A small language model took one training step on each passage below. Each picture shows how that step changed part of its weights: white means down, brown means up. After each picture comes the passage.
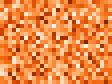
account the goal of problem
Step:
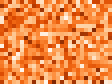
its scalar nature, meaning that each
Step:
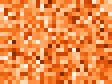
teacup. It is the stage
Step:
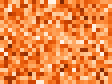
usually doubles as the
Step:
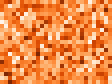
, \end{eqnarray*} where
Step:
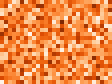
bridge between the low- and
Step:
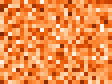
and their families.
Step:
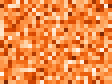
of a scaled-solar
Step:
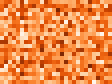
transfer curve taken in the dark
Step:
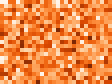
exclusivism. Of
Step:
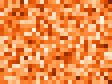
term {\sl transition} to
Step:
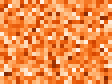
in place, has made the government to
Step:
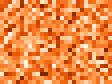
in science lessons, such as
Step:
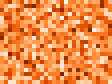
that every prefix and suffix contains
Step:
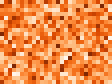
In such a situation, organizations
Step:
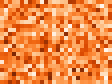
property, characterized by the
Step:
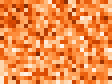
ITN Every Night n
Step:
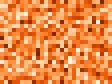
layers transforms it as follows:
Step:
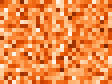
energy balance calculation. The
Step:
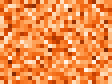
that for the same point in time,
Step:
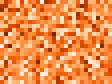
and MCQST,
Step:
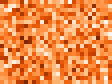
functioning of various systems in the
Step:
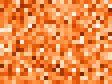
zaščito kulturne
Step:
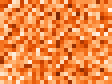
in the control group, but in this
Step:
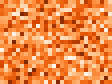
own. They have no plea
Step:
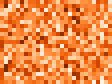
concrete. In addition, it is
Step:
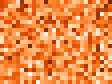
then we get the following dimension-5
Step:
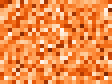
over 100,000 in the key stellar
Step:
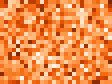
slightly lower academically
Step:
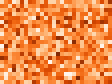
r^{-\alpha}$, is recovered
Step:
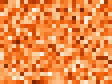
model in piecewise linear
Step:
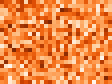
core programming concepts,
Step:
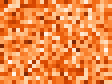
looked at as the massive
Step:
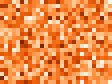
MOOCs are not well
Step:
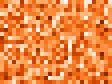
destination nodes. For each
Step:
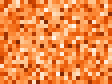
publications of the same document
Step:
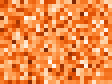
Group: CLUSTER
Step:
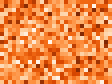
creativity is somehow
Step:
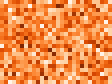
the Initial Mass Function
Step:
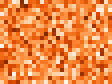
mu-metal and one
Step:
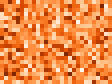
- Past-Life
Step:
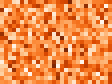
learning; Hybrid prediction models for
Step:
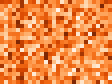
centered on H$\alpha$
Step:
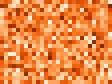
the $\theta(\tau)$ graph of
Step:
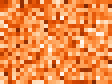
was surmised that the generator
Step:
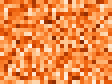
though the right handed gauge symmetry
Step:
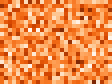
to radial modes. On the other
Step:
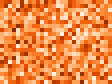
diameter -- and indeed the
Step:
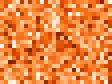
time when the charging rate
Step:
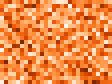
that are referenced in each
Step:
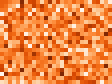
is now visible and calculated
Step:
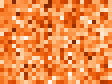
Coolidge's sentiments
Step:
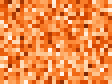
(31%) - Provision of
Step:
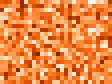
stress transmit capacity of ΔT
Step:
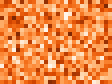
Relationship A traditional
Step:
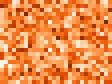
the 74 children and
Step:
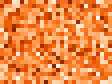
an incident optical waveform with
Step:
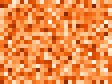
the measurement outcome at time
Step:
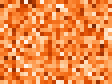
with fractures being the primary
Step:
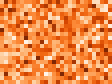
this and that...” Some would
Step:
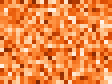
law to provide to port users under
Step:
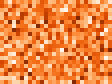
updates. Even air
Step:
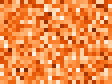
implementation of this system to the company
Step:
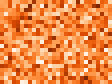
banking began in
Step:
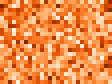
where the coordinate paths have the
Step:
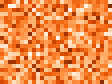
of the continuum emission is determined by
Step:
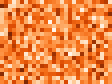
the total number is few.
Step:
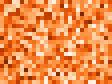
an important and useful generalization of
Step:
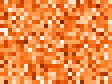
cause apical pathosis.
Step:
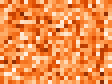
collisions between stable symmetric
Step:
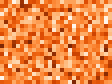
mapped in memory. As
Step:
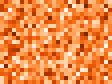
**Figure III: Top 20
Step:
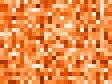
& RA & Dec &
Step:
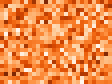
three strategies in order to promote local
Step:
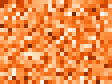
pacemaker may be
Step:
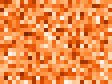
conceptualizing hydrogeological conditions.
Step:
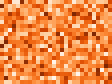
a given intermediate weight, we need
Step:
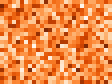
where $n_-$ is even,
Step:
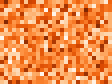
discussion on fostering
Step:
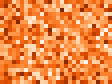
NAD – Streptozin
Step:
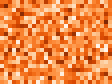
Performance with Firm
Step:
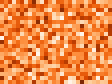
molecules can not be oriented in
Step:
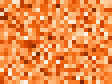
kilometers. This expansion
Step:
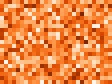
that an RAT-based
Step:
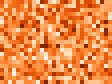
but a natural notion is to have
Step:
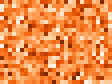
excitation of these pulsations.
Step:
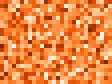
DIG); error bars are
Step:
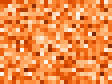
lower than those suggested for top
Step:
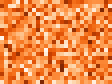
of the metal \cor{and
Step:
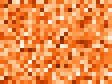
intervals, and the source
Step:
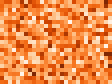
area that has relevance to other
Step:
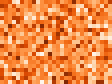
Pine_{it} + \gamma
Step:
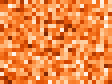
between $\mathbf{x} \in
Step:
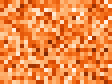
found applications in industrial and medical
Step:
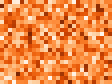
a text message to the
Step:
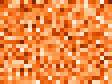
blue dash-dot line.
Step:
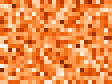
cyber incident occurred where
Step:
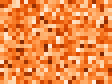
whether a detected source is a
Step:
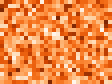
and for each subsequent user
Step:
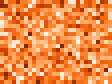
compare biventricular
